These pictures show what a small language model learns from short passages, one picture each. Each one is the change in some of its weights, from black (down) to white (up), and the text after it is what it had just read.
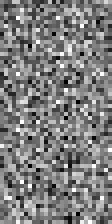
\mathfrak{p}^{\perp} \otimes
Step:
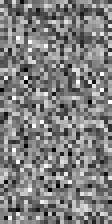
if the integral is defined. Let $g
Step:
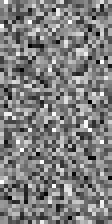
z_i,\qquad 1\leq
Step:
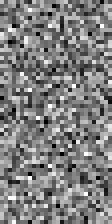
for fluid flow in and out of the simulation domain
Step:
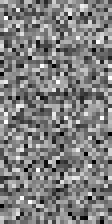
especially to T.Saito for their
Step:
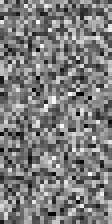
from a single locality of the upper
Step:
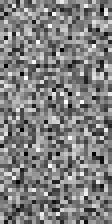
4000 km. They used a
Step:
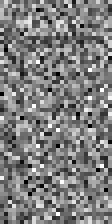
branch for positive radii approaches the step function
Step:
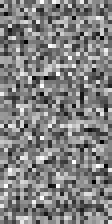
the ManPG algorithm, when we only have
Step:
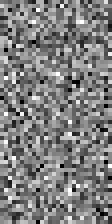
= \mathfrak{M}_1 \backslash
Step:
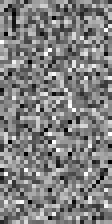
$\delta$ is the Dirac delta function.
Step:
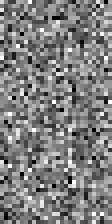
potent antibacterial activity. The
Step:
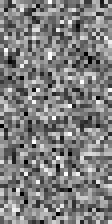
meshes than $3^{\mathrm{rd}}$
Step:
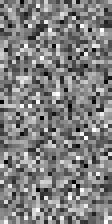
the identity \eqref{eq1} modulo
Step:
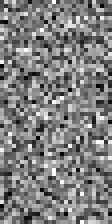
the option when the trader uses the optimal
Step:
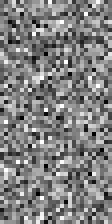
also was close to the sea level which is
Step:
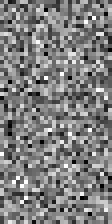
matrix \mathbf{D} on two matrices,
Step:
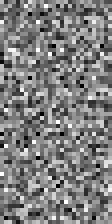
from experiment. \\ \indent A dynamical calculation of
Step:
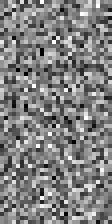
at approximately $22.9 \mu m$,
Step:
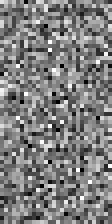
and coding of the arguments in the
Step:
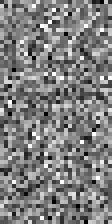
needed before the interleukins is changing.
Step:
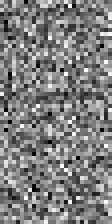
method is suitable for routine quality control and
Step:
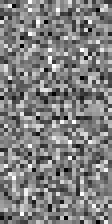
we can calculate $\o N_0$ from
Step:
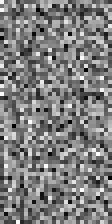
as the composition mapping of a Euclidean transformation and
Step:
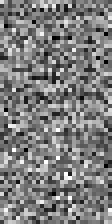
problem raised in this paper could be of some
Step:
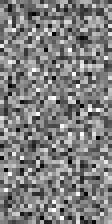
$$ We consider the first case. Then for
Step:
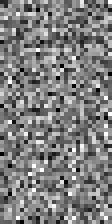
of Quantum Machine Learning
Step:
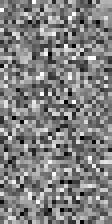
talk about simple blowup solutions, we have
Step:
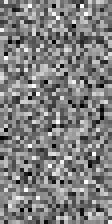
have asked many questions and tried to find out
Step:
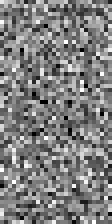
and $\mathbb{R}^n$, and let
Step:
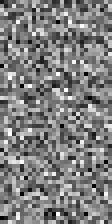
presents the amount of sites that exist within a given
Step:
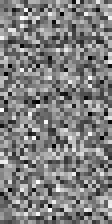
results in greater confinement of cold atoms
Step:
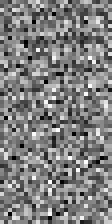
examples show how the hypotheses can be checked
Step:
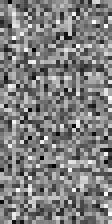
paper include Whirlpool,
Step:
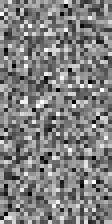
normed spaces. Also, we have some important
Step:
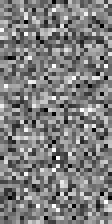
as planned, their tasks and their work will
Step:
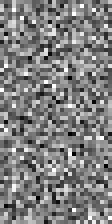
taint analysis, e.g., by
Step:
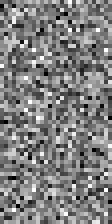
the best possible model would involve demographic factors,
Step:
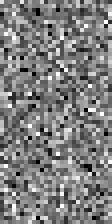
journals offer rigorous peer
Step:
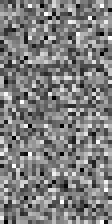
distance and z is the difference in height with respect
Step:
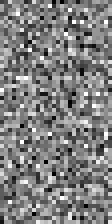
the exponential function. \end{abstract}
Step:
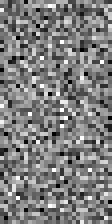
other conventional or renewable sources, to provide
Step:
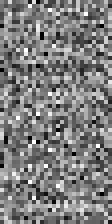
Indian state’s responsibility and
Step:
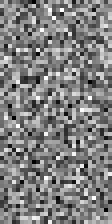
elite handball players, an increase
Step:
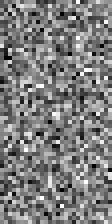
LISP-family languages the quote operator
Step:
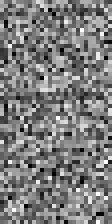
universities are more selective in their
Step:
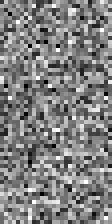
and a knowledge of post-eclosion
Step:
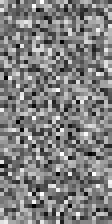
the same territory over time adopted different modes
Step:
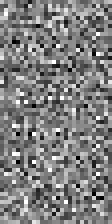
intersects only with one of the dispersion
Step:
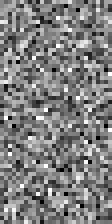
\ee Here $M$ - mass and
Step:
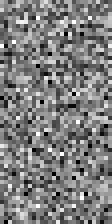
what purposes are crowds being implemented in health
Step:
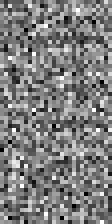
Chini is one of the natural lake in
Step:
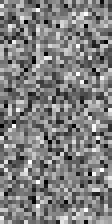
By Proposition \ref{prop-duality},
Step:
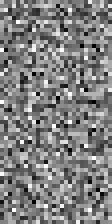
which can be implemented offline. \item By
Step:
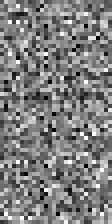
condition \eqref{eq:equivariance},
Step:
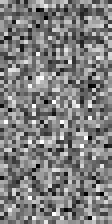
this linkage was also unclear (see
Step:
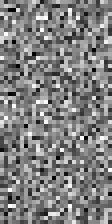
SLG faults as shown in the first
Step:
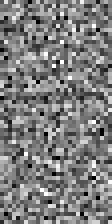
position and from where it receives the
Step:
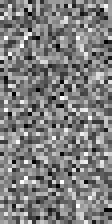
isotropic noise applied to both qubits for the
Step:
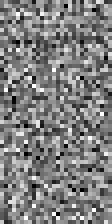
only assumed to hold on $\O$
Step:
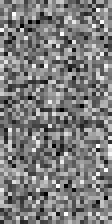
Units (GPUs) and the
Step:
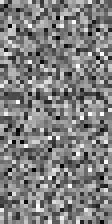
Which can be understood as an extension of
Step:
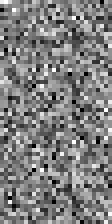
spacelike or null (lightlike),
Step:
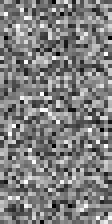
used, operating in frequency range 7 MHz
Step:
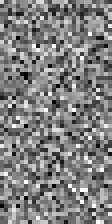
were also found to be common in site 1.
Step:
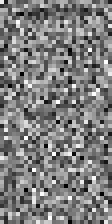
apply (4.3) for $g
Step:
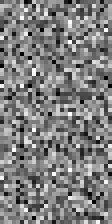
(spinor) eigenvectors
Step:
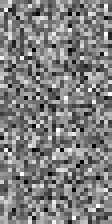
(90%), absence of bowel
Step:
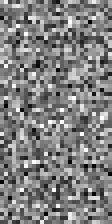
with the function $\delta (\varepsilon)$ we shall
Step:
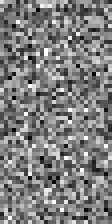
time. For a given edge on a given
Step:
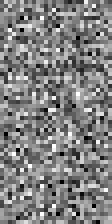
about quivers and their representations, we refer
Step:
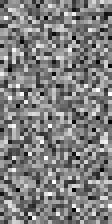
[Levis *et al.*,
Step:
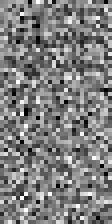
if there exists $\gamma \in \Gamma
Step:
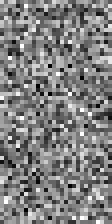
with a high speed to the home or business via
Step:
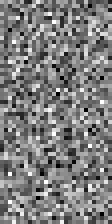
BAU is {\it Majorana
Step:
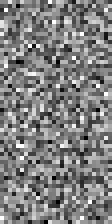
2p spin-orbit splitting and Ga
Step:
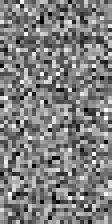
comprise solution, we focus on a smaller convex
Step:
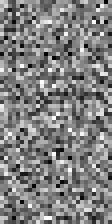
to a retelling of women's
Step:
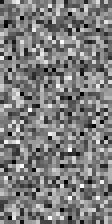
working on the $n'$, $m'$
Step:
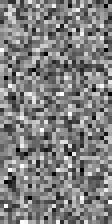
= As in (I) and P in
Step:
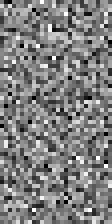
= \frac qd$ and $\frac
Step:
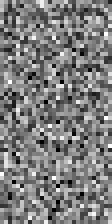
$q=0$) change. Hence we have
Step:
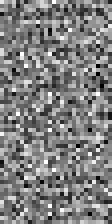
of this study, public health expenditure
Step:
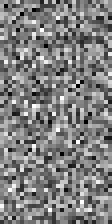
the shooting mechanism's force of the pressure to
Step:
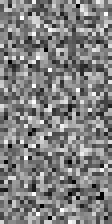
The growth of the maser luminosity is
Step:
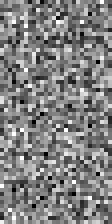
with ring-shaped potentials},
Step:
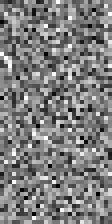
long and difficult. Therefore, below we also give
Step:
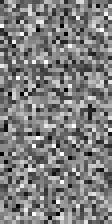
that no different-secondary follower
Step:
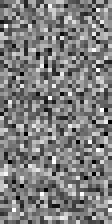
Unicode 7.0 emoji set},
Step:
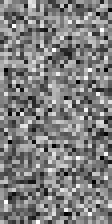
\textit{{solve}}}}; \node
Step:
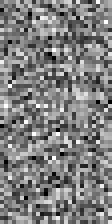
user interface, then the search returns some
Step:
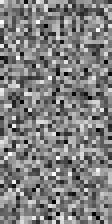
and backward in time. For the environment of
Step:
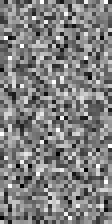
\mathbf n = g_s \quad
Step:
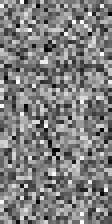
corresponds to the basepoint $0 \in
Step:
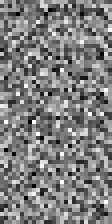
is to analyze the combined presence of these two
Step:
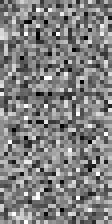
share the data with as many others as you
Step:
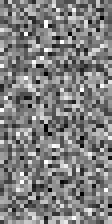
the previous types will be presented and proved by
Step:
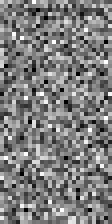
be integral in ALL therapy, these
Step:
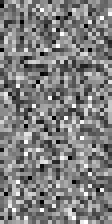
finite order $m$, the vector $ w :
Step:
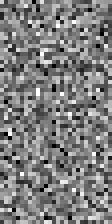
we use the function `getPix` which
